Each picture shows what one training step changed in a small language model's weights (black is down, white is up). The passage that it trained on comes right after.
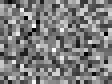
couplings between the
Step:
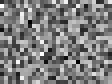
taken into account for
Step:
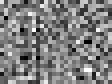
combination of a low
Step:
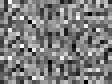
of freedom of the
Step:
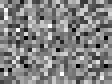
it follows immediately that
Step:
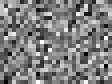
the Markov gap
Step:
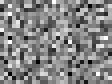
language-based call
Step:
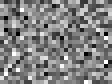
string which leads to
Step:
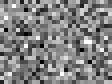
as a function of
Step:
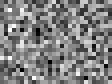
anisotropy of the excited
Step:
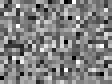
method Lite
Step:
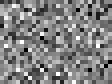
to perform particularly well
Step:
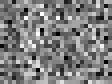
scalars with an
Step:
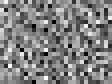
pierce extended
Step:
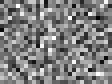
These results complement those
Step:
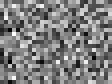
is to numerically solve
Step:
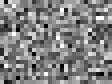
new formalism is to
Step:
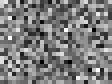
any sentence based
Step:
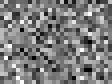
a surprising
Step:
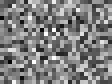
tunneling term and
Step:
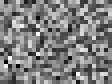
asymmetry in the
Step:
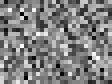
particle, is related
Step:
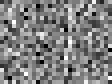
original wrapper
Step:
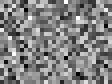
action and that the
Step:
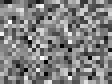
($H \parallel
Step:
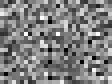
unified set of
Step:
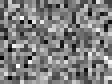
of magnitude. We
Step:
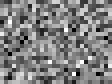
Hubble friction.
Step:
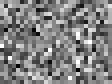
the PDF of the
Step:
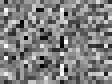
model then further
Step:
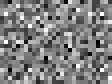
at $t =
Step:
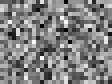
, \nonumber\\
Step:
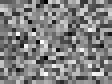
decays collected with
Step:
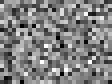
similar result is obtained
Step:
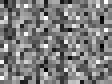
provides arise from a
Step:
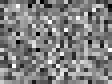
vs. star graph
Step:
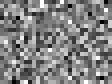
$T$ and
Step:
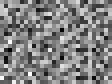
the rotation angle in
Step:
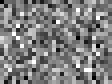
comparable to the parameter
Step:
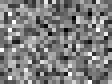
phonons of different
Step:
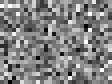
For the latter states
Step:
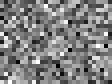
bound is imposed
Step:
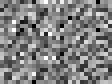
text. To this
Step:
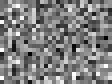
three different values of
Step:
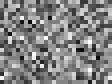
of a light boson
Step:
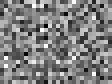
using a cone
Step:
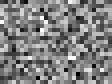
be weighted using the
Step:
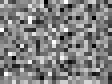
relationship disappear and
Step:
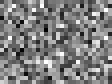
and probability functions,
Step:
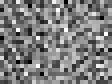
electron localization function
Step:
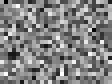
parameters are the
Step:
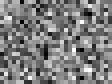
a pixel size of
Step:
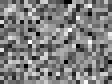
in line with the
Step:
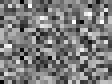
a much more
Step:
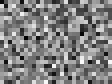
that by adding the
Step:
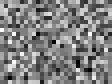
the resonant elementary
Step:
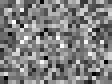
integral is constructed by
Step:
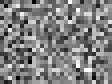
into the matrix of
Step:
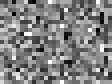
scale. We consider
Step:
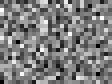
uniformly to all
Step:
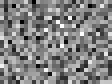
that the fcc
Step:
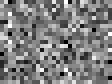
Characterization of
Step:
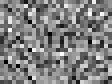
place of the
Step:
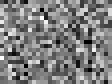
be the special functions
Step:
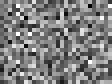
most of cases,
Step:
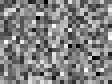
dispersion. If it
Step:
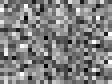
related to the ground
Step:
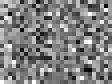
a magnetic field the
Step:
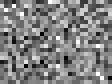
can easily compute
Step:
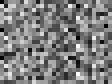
by comparing the
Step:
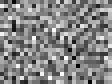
3PU, United
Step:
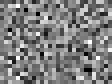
with a break at
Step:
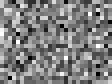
device triple such
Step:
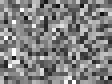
Unlike classical Lie
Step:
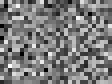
dataset of configurations from
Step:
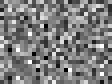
wireless traffic. These
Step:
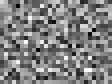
modify the velocity
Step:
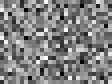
that even in the
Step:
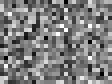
tails among
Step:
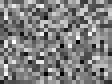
is because the correlation
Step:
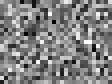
periods in the range
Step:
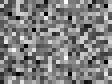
motion diminishes
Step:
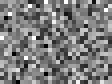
KK parity
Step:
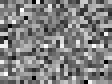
solutions are reported in
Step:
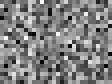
somewhat complementary and
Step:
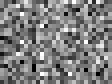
has been shown in
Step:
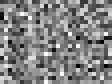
but it also
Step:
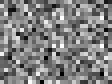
found at:
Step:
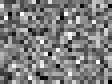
shows that lightweight
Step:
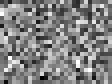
the production region to
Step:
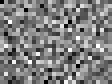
To determine if the
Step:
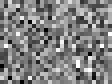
of the dataset was
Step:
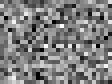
variations among shapes
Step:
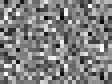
which however can only
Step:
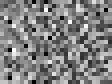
plasmon resonance.
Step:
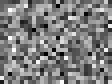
conductance shape, in
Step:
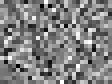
analyze the location of
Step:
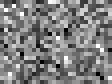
can display a
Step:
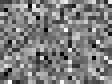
deviation ($\Delta =
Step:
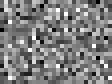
Distributed Systems},
